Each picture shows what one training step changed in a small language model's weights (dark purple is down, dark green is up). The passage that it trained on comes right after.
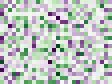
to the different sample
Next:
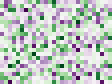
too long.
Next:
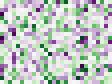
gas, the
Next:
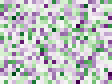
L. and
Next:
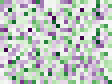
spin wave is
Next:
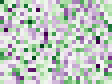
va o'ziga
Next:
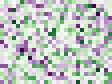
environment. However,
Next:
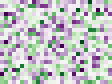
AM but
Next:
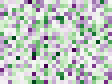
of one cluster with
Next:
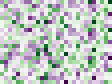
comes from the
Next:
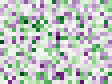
for which additional analysis
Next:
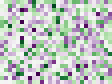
several hundred
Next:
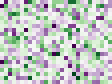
Дані про
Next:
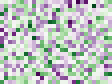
the graph structure}}.
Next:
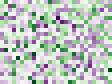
its location with respect
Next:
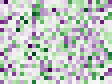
both $\sigma$
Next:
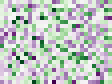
the performance with
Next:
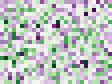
beam dump in
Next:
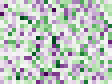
which roughly
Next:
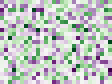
the magnetic moment is
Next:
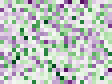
information from multiple
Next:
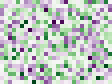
up to a few
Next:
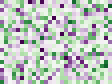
appendix) yields
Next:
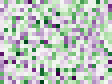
absorption from the
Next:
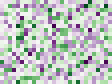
a heating rate
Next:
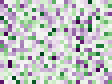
times. Then the
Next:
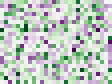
spatial scales characterize
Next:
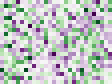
yang akan
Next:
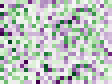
у вищій
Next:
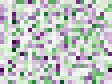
lattice as points of
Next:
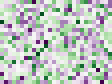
have studied water
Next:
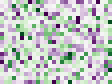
grails in
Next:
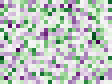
been realized,
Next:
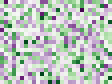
weight function,
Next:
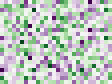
a rotation of the
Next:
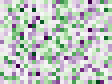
a coordinate system in
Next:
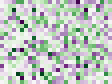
words, any
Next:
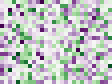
darajali modeliga
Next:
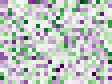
simulation are measured in
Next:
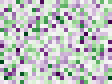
in time).
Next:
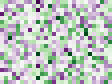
of speech in
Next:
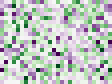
parameters fixed to values
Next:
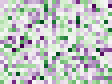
di bawah
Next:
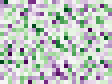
provides a more
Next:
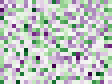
the predictions of the
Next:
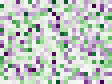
uchun tavsiya
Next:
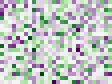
the determination of
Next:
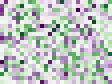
farqlanish t
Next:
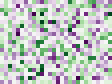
secteur et
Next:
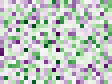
for constructing an
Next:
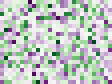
by deriving its
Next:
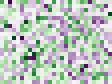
just like other
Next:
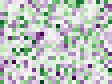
diagram of the
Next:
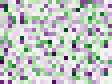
и системный
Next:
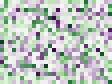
plástica de
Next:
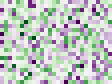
solely due to
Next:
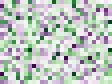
bolalar boshqalarning
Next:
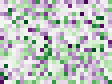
four models are
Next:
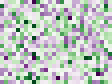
all papers having several
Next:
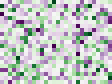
MTS. The
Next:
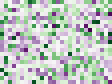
um profissional.
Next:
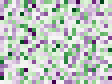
qilish, esda
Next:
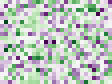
valores mais
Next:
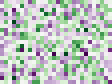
as opiniões
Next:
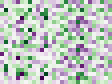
ve teknolojik
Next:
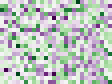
this message:
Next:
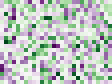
term proportional to the
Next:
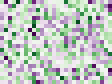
increases with radial distance
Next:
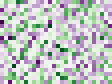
their training data to
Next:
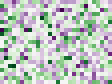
scenario 1,
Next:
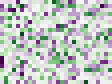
tem conflito
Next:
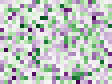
is sufficient to obtain
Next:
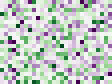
A complete toolbox
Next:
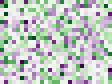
sadece 1
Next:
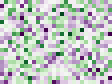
bu gaplarni
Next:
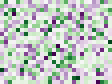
to study in detail
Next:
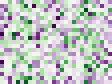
bilimlarni samarali
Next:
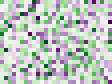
demanda social
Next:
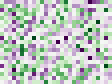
on a {\it
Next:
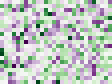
ano do
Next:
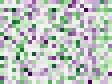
microwave transition
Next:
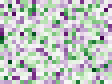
und vor allem
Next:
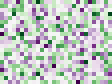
T$). All these
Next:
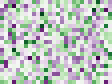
value of the
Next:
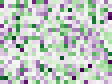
anywhere between 7
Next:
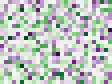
of artificial
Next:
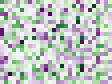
space $U$
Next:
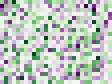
double logarithmic
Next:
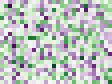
day I
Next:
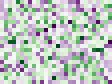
chains in parallel
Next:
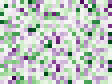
mental dos
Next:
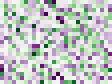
with respect to the
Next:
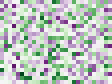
the data used for
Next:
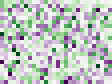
qiladi va ular
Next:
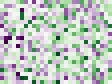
several detectors for
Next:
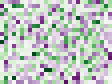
completos y los
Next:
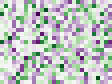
nach der
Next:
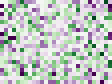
eng oddiy
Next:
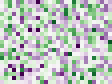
daerah atau
